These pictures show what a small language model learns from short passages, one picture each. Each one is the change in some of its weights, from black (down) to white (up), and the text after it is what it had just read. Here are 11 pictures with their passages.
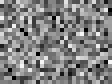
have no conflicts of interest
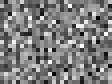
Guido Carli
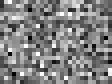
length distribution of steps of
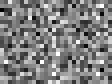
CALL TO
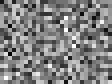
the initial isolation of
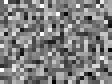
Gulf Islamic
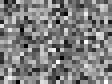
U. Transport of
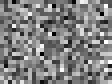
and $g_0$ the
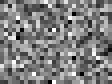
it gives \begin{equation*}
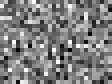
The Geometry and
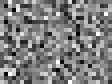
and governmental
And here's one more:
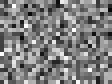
continuous dividend
